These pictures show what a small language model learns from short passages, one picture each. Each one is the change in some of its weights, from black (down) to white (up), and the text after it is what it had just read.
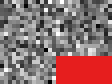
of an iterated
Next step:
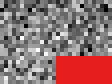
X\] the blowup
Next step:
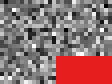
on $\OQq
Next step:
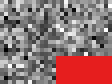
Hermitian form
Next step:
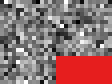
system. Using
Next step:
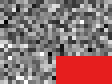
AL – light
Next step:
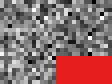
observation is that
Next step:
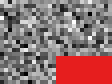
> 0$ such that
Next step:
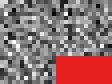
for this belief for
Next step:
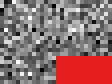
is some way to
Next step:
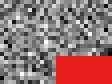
ci erano
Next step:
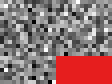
the fact that stability
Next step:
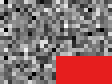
\noi {\bf
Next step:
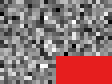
above, we define a
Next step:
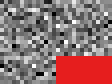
approximation, and
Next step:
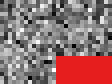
the correction function that
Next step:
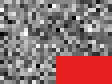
vezes, mas
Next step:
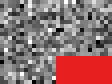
del muntatge
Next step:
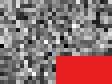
by $\mH$. For
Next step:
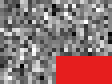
a value of the
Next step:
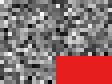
{ // allow
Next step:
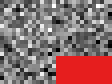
direction to understand
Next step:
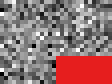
ans Centre
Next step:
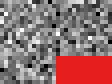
the mean time to
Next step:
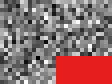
value of $v$
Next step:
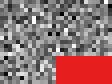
coefficient matrix.
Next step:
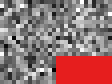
contains a set
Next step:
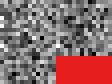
природы и
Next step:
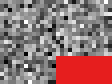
has a unique heir
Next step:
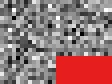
– Вип.
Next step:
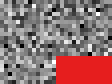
subgroup $H$
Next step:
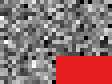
из природного
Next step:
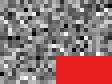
\newblock On
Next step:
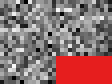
comprensión y
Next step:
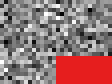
4. Mijoz
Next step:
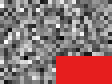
may be regarded as
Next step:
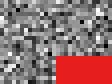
в основу
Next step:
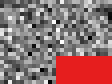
det etablert
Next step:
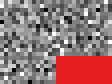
In der Folge
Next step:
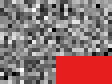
this approach is that we
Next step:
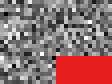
in persone con
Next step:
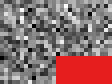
account of
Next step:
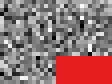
then $x_n
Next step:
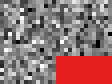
convert the problem into a
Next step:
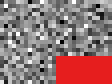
atual que vem
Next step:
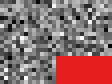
submanifold of
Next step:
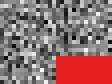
of Mathematics
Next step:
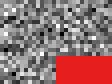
apriori which solutions
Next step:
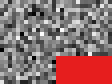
is not residual in
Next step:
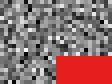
of codimension one
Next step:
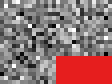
estratégias de
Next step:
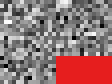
is the martingale
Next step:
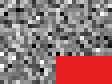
desempleo se
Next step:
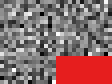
with dispersive
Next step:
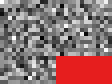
other positions; for
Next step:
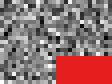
do not know any
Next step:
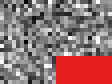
stessa deve
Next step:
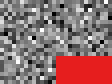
and approximate solution
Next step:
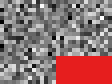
is trivial in
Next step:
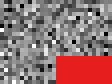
misses a vertex
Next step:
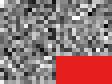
pe care îl
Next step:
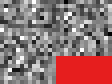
multiples on the
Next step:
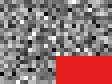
applicable). On
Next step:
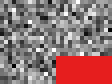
the modulus is
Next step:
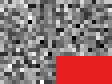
(and countably
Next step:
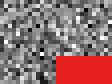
dealt with by
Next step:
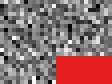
usuli orqali
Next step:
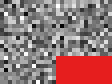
is extremely
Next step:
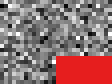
Sie werden
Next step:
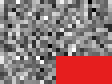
recuperen el
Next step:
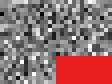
to the $x^*$
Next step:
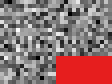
improving the
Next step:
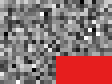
which is invertible
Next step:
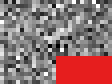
para ocupar el
